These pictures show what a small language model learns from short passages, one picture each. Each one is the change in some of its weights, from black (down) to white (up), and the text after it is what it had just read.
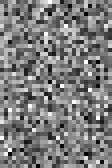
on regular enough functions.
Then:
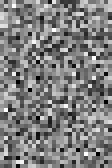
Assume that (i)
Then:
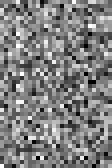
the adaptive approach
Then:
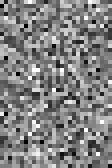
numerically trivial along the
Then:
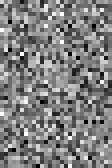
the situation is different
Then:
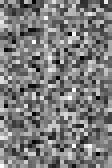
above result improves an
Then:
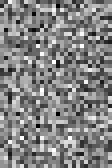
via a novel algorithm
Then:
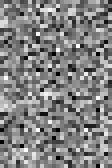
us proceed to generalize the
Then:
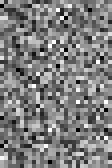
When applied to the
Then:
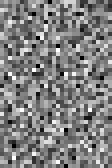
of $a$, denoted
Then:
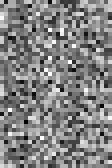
If each negative derivation of
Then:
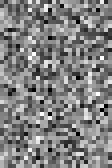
we see that $\left\{
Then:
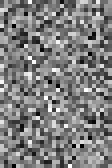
represent reflexive non
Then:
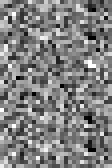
which support parallel
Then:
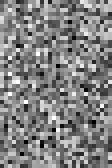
$v$ is the root
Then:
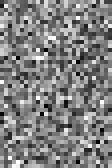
choose $y_2$
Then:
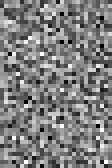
three facts as follows.
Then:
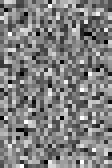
\right\} ,\forall
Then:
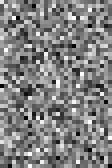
and {\em reverse gap
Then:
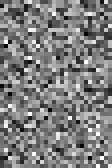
triangle equivalent to some generalized
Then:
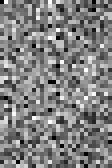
& satellite mass
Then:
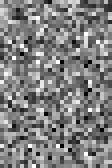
has a left-to-right
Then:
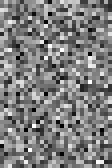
of $M$. Therefore,
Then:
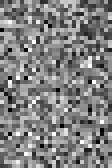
point $x\in X$
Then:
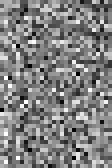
least area and least
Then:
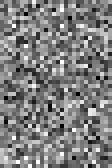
is nilpotent.
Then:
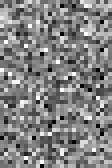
exists $\mu_0$ and
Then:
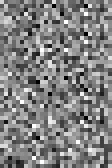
by the Lamé parameters
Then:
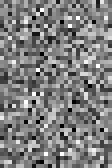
that in the periodic
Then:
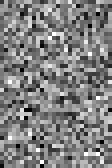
simple exercise and
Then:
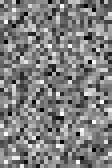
\Longleftrightarrow \quad
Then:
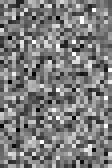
\end{pro} \proof
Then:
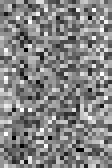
and below all coefficients
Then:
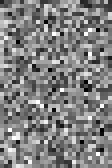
set of $t$ such that
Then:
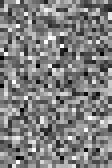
back affine open
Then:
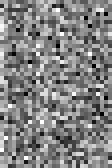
compare Remark 3 and
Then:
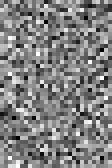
and $Y$ is a smooth
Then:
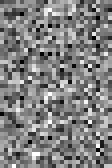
stabilizes the flow
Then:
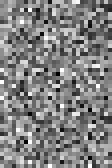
in the following way: we
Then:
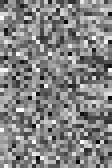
*Let $G$ be
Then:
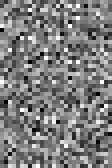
we wish to decompose
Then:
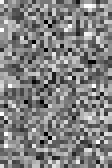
errors for $v$, using
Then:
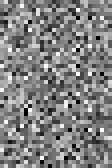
will become clear
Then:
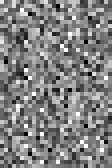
the right singular vectors for
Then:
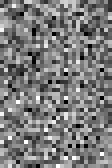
basis derived from the
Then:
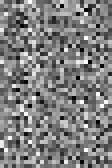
C(\mathbb{R})$ with
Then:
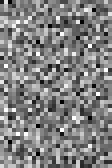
} \makeatletter
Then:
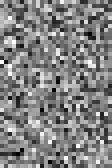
corresponding to the edges $\langle
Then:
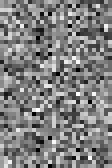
simplicity, becomes
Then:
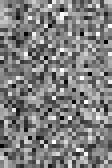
is analogous. We
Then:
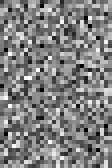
the compactification and
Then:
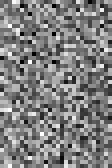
without working out the
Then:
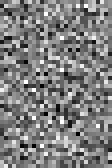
advantageous to
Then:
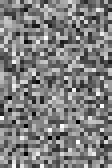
distributed on the time interval
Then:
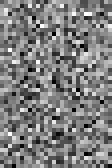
do aproximante de
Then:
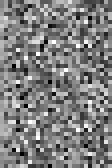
minimal limit point. It is
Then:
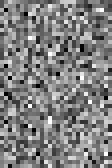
\quad n, m \in
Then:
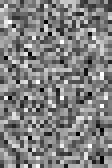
have $ s_j w''
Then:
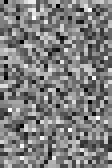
polynomial. Specifically,
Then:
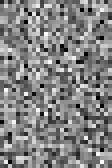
each $G_w\in
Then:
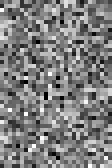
use of a variation of formula
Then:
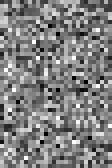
time: $\mathcal Q_h
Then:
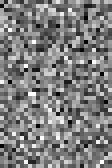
M$, - adding a linear
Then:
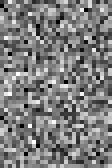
M_{n,p}$ under
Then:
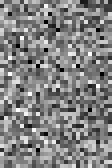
on $U$ with values in
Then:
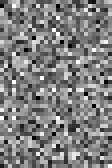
harmonic numbers
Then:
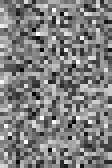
estimates that imply existence
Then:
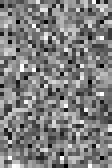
that $V\cap D$
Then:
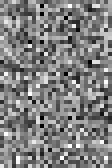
and the proof applied
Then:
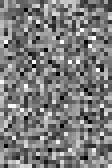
delta function on a curve
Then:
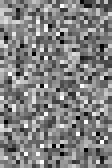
is $r>0$ such
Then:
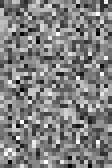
the bases in $\Cal
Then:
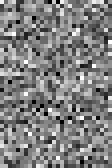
\end{center} One
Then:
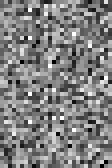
subsection, we introduce an
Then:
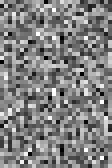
\\ \it Remark.
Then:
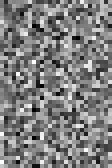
Brownian motion as
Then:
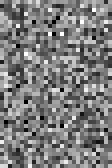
satisfied. \medskip \noindent
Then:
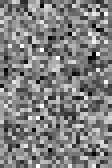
the number of samples
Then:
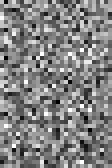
In case there exist continuous probability
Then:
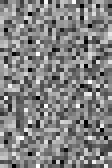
$ PDDEs $
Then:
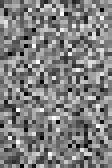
section. These binary
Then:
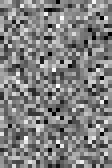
one sentence that can be
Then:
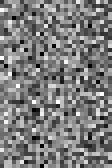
of particles limit and under
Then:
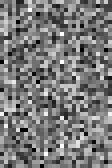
that \begin{equation}
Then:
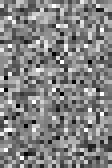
(double edges).
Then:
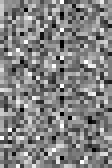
ordered partitions of
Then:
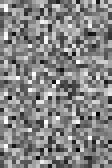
in a category
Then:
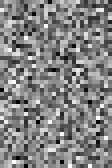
of invariant theory are particular
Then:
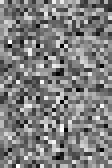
from the numerical simulation
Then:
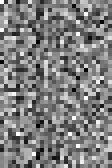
(\ref{A}) follows by
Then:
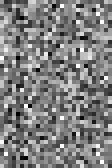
is \begin{equation*}
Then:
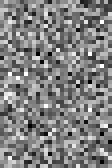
of $\Ubar$ through the
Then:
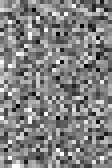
unless $M$ is
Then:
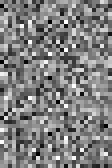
W \otimes W^* \otimes
